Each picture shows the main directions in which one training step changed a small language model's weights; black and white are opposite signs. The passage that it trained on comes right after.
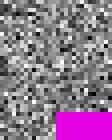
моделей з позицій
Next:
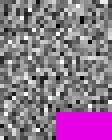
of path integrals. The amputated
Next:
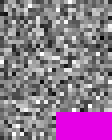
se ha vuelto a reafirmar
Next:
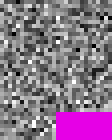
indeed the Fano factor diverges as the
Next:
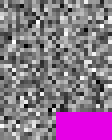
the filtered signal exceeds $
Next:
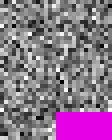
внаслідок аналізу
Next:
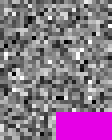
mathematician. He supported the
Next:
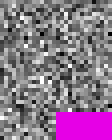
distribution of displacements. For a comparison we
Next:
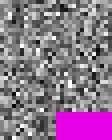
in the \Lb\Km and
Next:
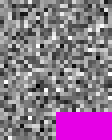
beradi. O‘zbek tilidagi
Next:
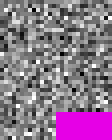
to as {\it alters}). An important characteristic of
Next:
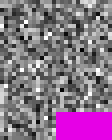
a $mQ$-product greater than
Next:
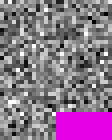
(PCA and PLS-DA)
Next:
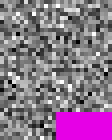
a partir da influência japonesa,
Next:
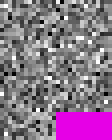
than the typical libration period of $\sigma$
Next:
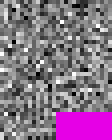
2.3.1. The audience
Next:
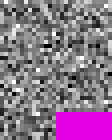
with evidences of thermal anomalies
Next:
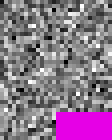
extra qubits do not represent a significant
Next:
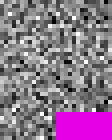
toifalar va boshqalar. Bunday
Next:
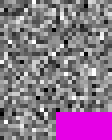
of the autonomic nervous system in patients
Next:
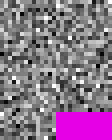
qilishning maqbul darajasi
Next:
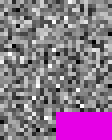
the surface of its nucleus or being
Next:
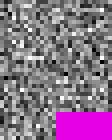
\end{itemize} The multiplicity
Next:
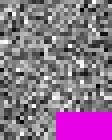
crossover scale from the viscous to
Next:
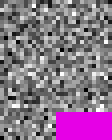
& McCarthy, M.
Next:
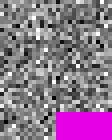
condensation products directly by
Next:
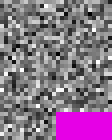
Brasília, 5 de outubro de
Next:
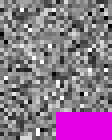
scenarios and physical parameters and allow flexibility
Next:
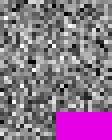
конкурсних торгів. У
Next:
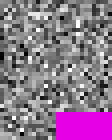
2019) discuss the desiderata that an evidence
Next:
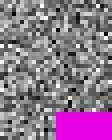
the consumer themselves), such as the
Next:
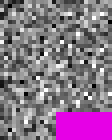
LOFWS control under natural ambient
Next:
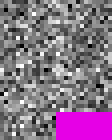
dog, but we'll cover that in
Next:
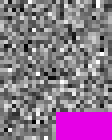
6. С. П. Толстов —
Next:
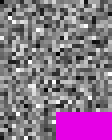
which includes introducing a substrate
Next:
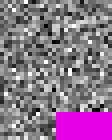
Dirac cones (similar to those found
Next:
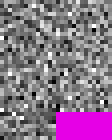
the car drives under sunny conditions
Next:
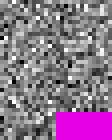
able to describe what one sees is an
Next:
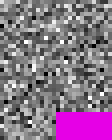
плане принят ряд
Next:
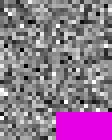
the two frequencies of the rephasing
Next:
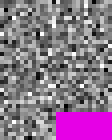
ishlatib bo'lmaydi.
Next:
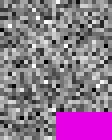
VA UNING ASOSIY
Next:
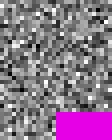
. La suma de múltiples
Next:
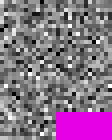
26). Fully integrated and
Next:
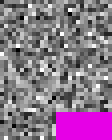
exon 51 during dystrophin
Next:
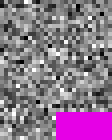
The sampling was performed using Malaise
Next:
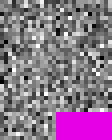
$s = \lim_{x \rightarrow
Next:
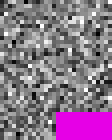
would be useful? 1. Whatever
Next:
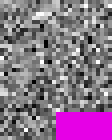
reward estimates, specifically the
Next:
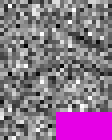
other countries is about going abroad to
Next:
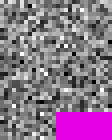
and to control his hunger. He became
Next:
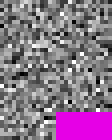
species production and ignition characteristics at low
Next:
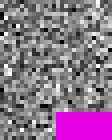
my office computer from unauthorized
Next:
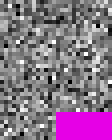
A3 Insider Threat Result by
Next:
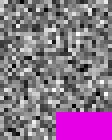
be designed with different types and sizes.
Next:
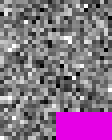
kimlardir g'oya bera
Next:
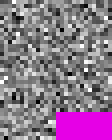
фойдаланиш учун
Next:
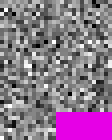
COVID-19 influenced the practice of physical
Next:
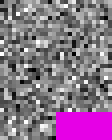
this submission and believe that I have an
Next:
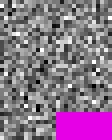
the signal $u_{mx}$ represented
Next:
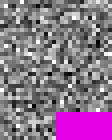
harmful substances, particles
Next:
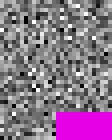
1. Introduction Improving the performance
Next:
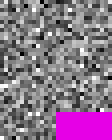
N3.4 over precipitation.
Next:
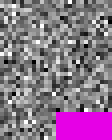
the equivalence principle demands. The
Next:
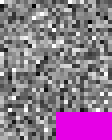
use to researchers aiming at improving understanding
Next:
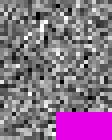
99% level of confidence and one was
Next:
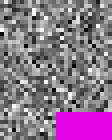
de países em desenvolvimento:
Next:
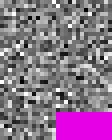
the impact of Covid-19 on
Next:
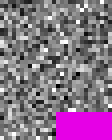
mild or absent and so people with type 2
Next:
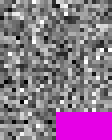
& Numerical Path Integration
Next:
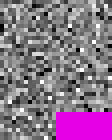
the same zone). - Step 4:
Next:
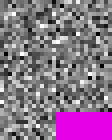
peaks in $B_z$, continue
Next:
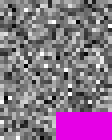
based on post-decision evidence
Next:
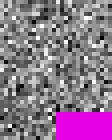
yakni guru mencontohkan
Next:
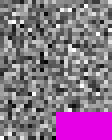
that characterize the contemporary urban
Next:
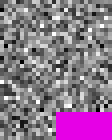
the secure containers. Figure 1 illustrates
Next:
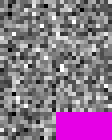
holatimdan kelib chiqib
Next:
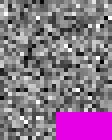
D.M.M. Ayurved
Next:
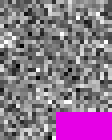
highlighted over-prescription of
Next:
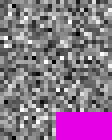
12. Жангужинова
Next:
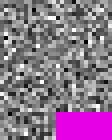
a non-financial reporting tool
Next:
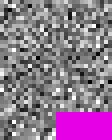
two polariton branches. \par
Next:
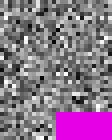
and coffee. More talks and
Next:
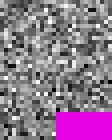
générateurs des différences ou de
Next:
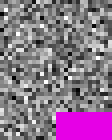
a completely different function-counting that
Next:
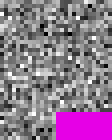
science teacher student of master's
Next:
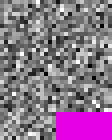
based on the literatures. Freshly
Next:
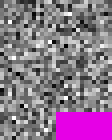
qualitatively new information when the incoming or
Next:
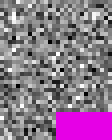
Center for Computational Sciences, University of
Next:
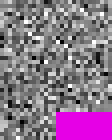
issue of Digital Icons is
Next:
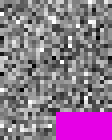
mohiyatini anglab yetishlariga
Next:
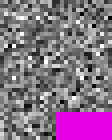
and genetic diversity); - The
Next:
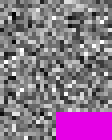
helical segment model to study chiral
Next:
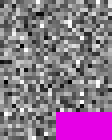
version) sera interprétée par
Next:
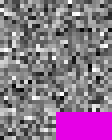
in computerised interventions for mental
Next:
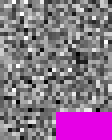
longer or shorter light pulses
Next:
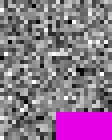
o que define o que é k-pop
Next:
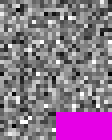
and the blue charge density is positive, meaning
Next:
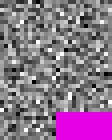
increase the speed and efficiency for RT simulations of
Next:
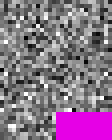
more references for Chinese-English
